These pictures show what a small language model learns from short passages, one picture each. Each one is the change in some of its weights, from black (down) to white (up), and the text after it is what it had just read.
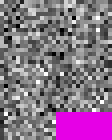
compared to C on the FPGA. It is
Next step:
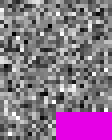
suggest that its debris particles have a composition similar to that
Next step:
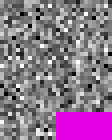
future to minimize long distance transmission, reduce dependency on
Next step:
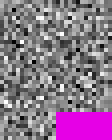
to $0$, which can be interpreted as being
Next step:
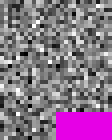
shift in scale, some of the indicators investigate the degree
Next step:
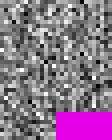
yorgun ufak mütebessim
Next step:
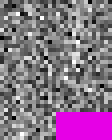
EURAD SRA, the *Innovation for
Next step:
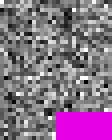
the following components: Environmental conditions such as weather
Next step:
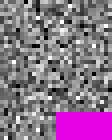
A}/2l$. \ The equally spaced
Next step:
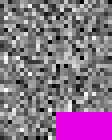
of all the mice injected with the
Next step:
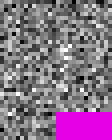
Safety, Hazards, Risks,
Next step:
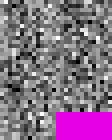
фінансування з боку
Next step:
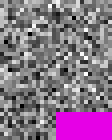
investigate the possibility of simulating dynamical fermions in a
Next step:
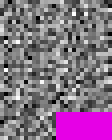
Geological Society, Engineering Geology Special
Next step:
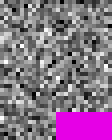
(about 80 mb \cite{par02})
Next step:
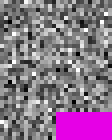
well-defined two-particle ground state (curve
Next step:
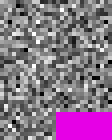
stalk is a numerical artifact stemming
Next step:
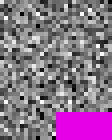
injury is an area of significant clinical
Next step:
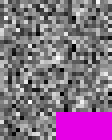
of spin flip scatterers with inverse scattering time
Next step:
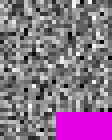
section at NLO to that at LO (the K
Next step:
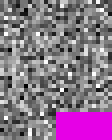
and LB1800 (Buckley et
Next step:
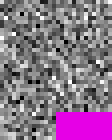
in apparent violation of the Maxwell
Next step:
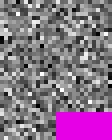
Implementation of School Programs, in which the
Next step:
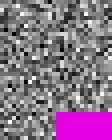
errors gives the central value $\Lambda= 248$
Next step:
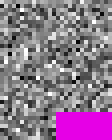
ham qo'l keladi; tanadagi
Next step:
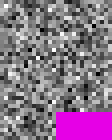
a los vanos de puertas y
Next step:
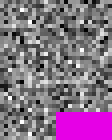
Standard Causal Model (Causal Model of
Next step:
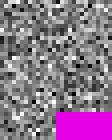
the semi-active car suspension with
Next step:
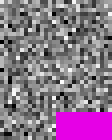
an associated \emph{propensity function}, denoted by
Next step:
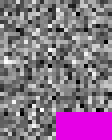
man realized that discharging wastes into surface
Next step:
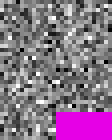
horror films and give the lowest possible score to
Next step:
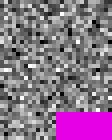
of $(n!)^{1/5}$ was predicted with
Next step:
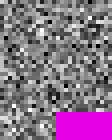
is not coupled to the bath-oscillators and
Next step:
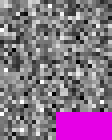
any edge in the current drawing, and let
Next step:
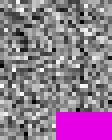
слова: авторское право,
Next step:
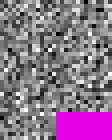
le hideux cauchemar qui me
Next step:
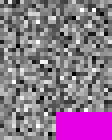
scent. Herbal drugs are type of
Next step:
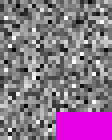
and pintract infection, should raise
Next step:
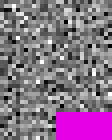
⁴Mathematics Department, Faculty
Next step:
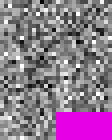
Kalit so‘zlar: raqamli
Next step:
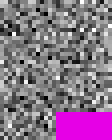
it has a good penetration property. So, it
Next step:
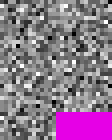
pesquisa, poderá ser esclarecida
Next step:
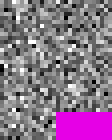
Since one of the challenges of the antenna design for
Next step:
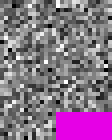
water temperature was about 22% and the reduction of extra 38
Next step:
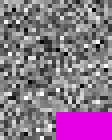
as other papers are to be sent to the
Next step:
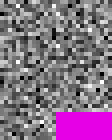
составили 20 здоровых
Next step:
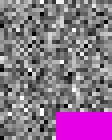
we have not considered all possible terms consistent with global scale
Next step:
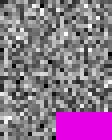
resulted in this paper, and the referee for
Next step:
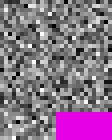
is the average diameter of the NCs,
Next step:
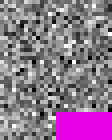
secundárias, como o cuidado das
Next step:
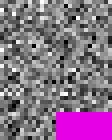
The qubit features shown in Fig.~1A were
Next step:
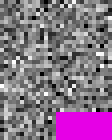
A statistically significant negative correlation between (Length of the
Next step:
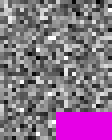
Pengujian Jumlah Kasus
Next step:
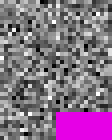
a new phenomenon in some countries. Despite this
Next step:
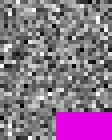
For smaller piles, the process of rotation was stable.
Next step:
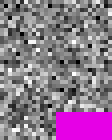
But we do not think so. We conducted a study
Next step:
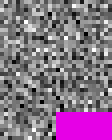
sifatida qonunda belgilab qo'ygan
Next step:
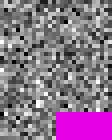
that aim for validity, reliability,
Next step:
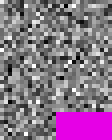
study. Indeed, we find slightly elevated values
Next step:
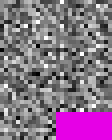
tradition and modernization, external influence and internal
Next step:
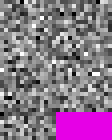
sampling was used to select a sample of 75
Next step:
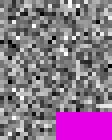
make two assumptions about this system. First, we
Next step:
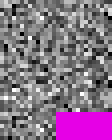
by Bassano showing animals in various
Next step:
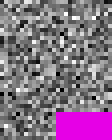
the plating group. Patients, who met the
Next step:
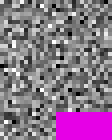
popoli. ABSTRACT The philosophical
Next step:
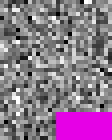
Instead, $\beta=6w_b$.
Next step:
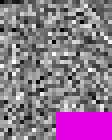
servir **SMSTools** anteriorment
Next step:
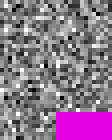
section, and to ensure sufficient convergence of our theoretical
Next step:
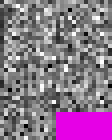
to the unpublished version or formatting of the
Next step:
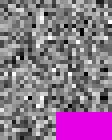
a global minimum at $k_x$ = 0.
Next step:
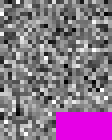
than an enhancement of H$_2$. The decrease in
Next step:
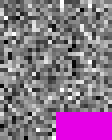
radio technology.The most commonly used radio platforms for
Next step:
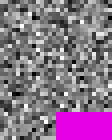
Weakly open sets, International Journal of Mathematics
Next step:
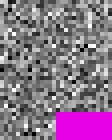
fundamentally serve the common good, privileged access
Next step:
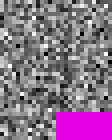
plagiarism check will be run (alerting
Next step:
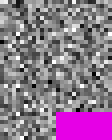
Крузо, описанные им
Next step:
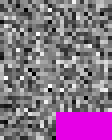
and for strongly coupled systems there is no theoretical framework analogous
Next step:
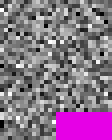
has the following structure: symbol name that is a
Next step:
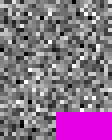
Naikwadi Member Secretary IEC,
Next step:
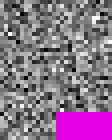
learning content in linguocultural competence.
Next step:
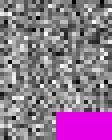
Jürg Binz (Ebi-Pharm
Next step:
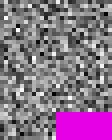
of the Literature." *Improving
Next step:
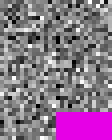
curves of type I, while $\chi_\rho$ denote
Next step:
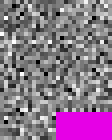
during iterations, thereby improving transferability. This
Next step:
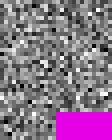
Fig. 2. Profiles of variables whose normalized levels
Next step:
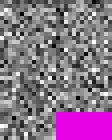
psihic negativ. Se pare că unii
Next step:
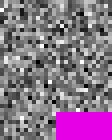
any work that pays attention on the impact of wind
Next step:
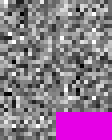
2007; Arnould & Strazzari,
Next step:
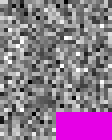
предлагается рассрочка на
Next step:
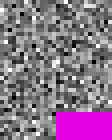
haber superado previamente el filtro de
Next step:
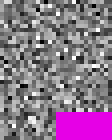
simple random sampling method for the present study. There were 30
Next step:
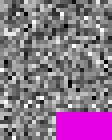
objects that must be perceived are static and relatively few
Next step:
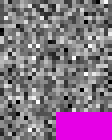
of an optical microcavity, a GaAs
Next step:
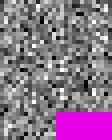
dipahami dalam penciptaan dan
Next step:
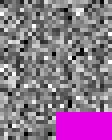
oral sobre o material, e separação em grupo
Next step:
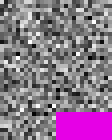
Temperature T_0 Temperature at
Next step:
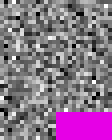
bitstream, which can be uploaded via
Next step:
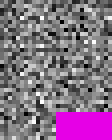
- Amended Policies, Guidelines and
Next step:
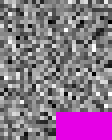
jóvenes emprendedores,
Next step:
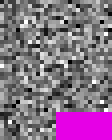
Bosons. The emission is described by the third coupling
